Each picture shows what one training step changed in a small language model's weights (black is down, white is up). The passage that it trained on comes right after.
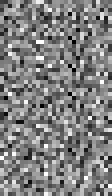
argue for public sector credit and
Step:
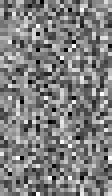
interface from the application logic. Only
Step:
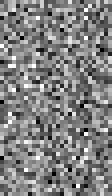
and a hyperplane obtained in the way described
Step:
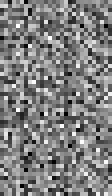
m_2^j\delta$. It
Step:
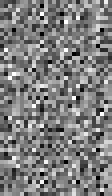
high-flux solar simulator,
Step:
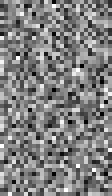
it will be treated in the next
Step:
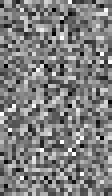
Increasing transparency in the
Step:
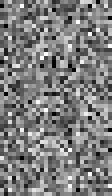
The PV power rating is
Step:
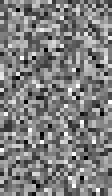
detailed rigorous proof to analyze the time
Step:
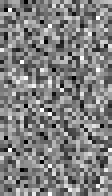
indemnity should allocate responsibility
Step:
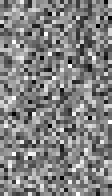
sector and the goods production sector. It
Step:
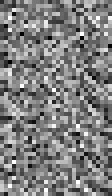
Computer. Sci., Tasmania
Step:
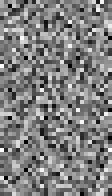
dated back to at least 1143
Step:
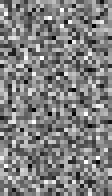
and \eqref{eq2.1}
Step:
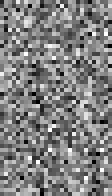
different time points. Framingham
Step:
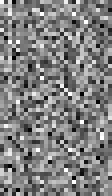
It turns out that although we can easily construct
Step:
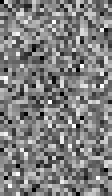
the highest enjoyments. \\
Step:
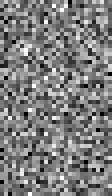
of the born calf,
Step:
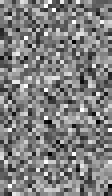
type scale User satisfaction 27
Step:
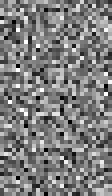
To our delight, the above screening
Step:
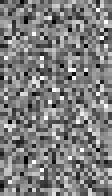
titration (702SM
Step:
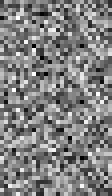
more H^+ -ions are available at the
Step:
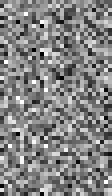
632 nm depending on the glass
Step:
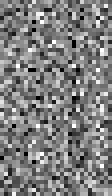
infinitive “To be certain” +
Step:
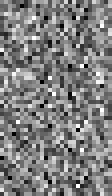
and easy to handle way for the working
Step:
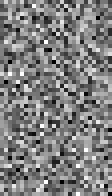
so that the resolution of $K$ is
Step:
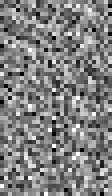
For details, the reader is referred to
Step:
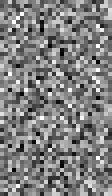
environment, rotifer density was highest.
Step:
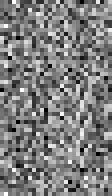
started to become a movement demanding their rights
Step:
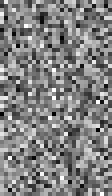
or a maximization program. There are two
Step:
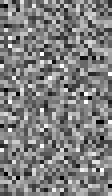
that the inappropriate physical environment
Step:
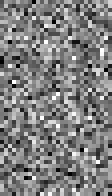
same symbols $\theta_{n}$\ as the
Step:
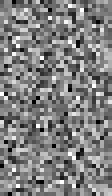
(see section \ref{filtering})
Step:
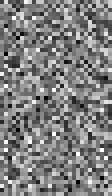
A standard tableau is a filling
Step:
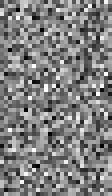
implemented using the object-oriented approach and
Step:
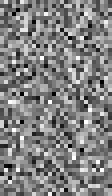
similar to that of the writing web application introduced
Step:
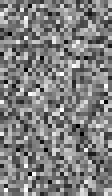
fourth amongst them is the control of
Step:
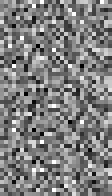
through his service to the company. If the
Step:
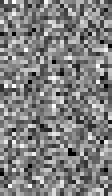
humanities students. "To have a
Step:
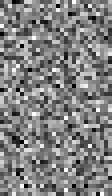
and we set $\dim F:=\dim
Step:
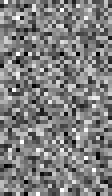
without loss of generality we may assume that
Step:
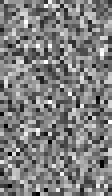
of intended meaning of spoken and
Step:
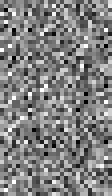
terms. This additional information can help them improve
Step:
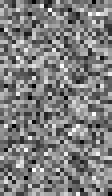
the current level are a subset of the initial
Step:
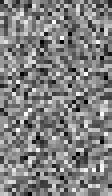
the next one. This condition implies that
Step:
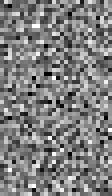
7. Hodkinson
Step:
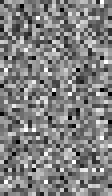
the second half of the twentieth
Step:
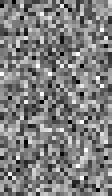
emphasise accuracy as the primary objective to calculate
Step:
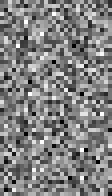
which is the same as in the
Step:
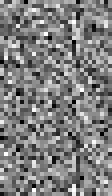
employed [7,8]. However, the
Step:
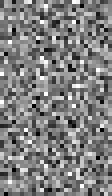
concluded that ‘relative citation index
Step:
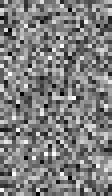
for posture and strain to
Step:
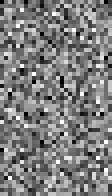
show the agglomeration of
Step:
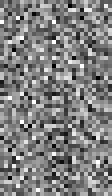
\ref{q2} give the precise
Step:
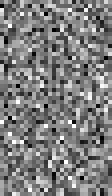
aimed to determine the education level of technical
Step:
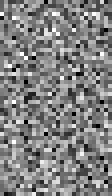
$\partial \Omega_0$.
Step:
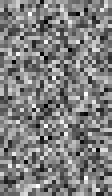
a complex-valued blow-up solution of
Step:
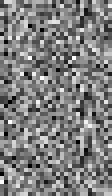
in architecture and design. The advent of
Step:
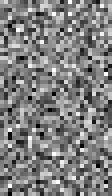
ranging young birds while
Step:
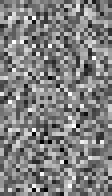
conclusions on the effect of manure
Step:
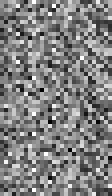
M, Chakrabarty A,
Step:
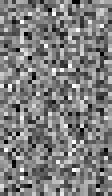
exploratory laparotomy.
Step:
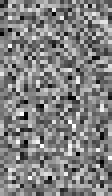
where defects such as porosity
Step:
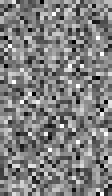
reference point (shoulder axis). For
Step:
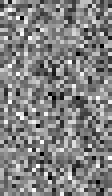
when $d$ is even,
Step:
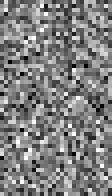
and }}w {\text{ are joined
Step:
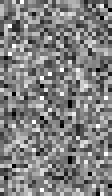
$V$ be an analytic inverse integrating factor
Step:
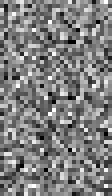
education, per capita consumption of
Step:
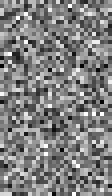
to be the projection of $H$ to
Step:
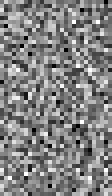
treatment. This is consistent with the literature,
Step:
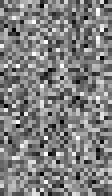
formula valid for the whole complex plane is%
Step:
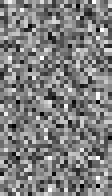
in a computer environment (WTO,
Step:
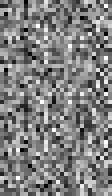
support for IT skills development, as
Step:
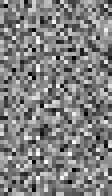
or, as in John Grady's
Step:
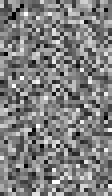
metric of projective manifolds, Donaldson
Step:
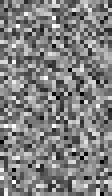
itself in \mathcal{F} .
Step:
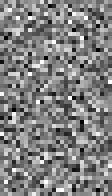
have from \eqref{ia1} and
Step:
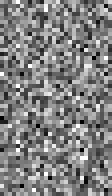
times, assessment is necessary, it is
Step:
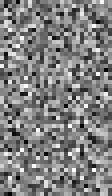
(\ref{def X}). Assume that
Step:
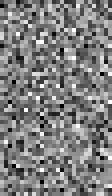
there may be an infinite number of orbits
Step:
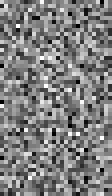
the same because they are designed to fulfill
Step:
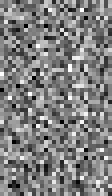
The study concluded that there must be a
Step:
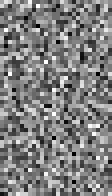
up a routine where Spanish
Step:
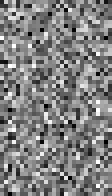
and regulations in society so that the company
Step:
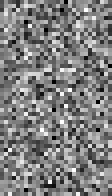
a subset $H$ of $X$
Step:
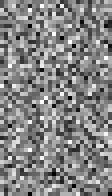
4 times while 11 patients in group B
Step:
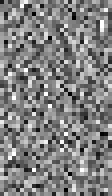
achieve this, such systems require new architectures
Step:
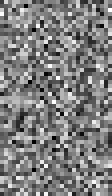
rate of incidence for any region.
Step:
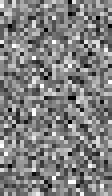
$\mu\in \ts$, the nodes
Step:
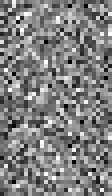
increase of 0-20% in the short
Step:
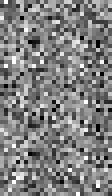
is finitely generated projective over $R$ and
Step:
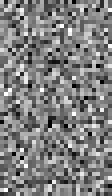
incomparable with every other element.
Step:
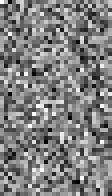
presents the the use of Case-based
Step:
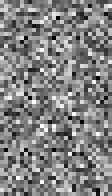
\BPT \ref{theorem1}.
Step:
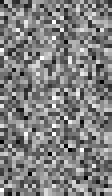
the modern market is a market in which the
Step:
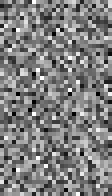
and normative forecasting. The scenario
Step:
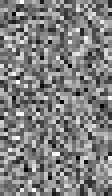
chemical shielding tensors, electric field
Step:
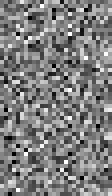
Average scores indicated that female students having
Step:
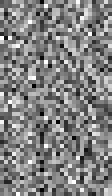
related work experience, understanding of investment environment,
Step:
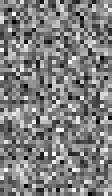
traditional post-mortem dental
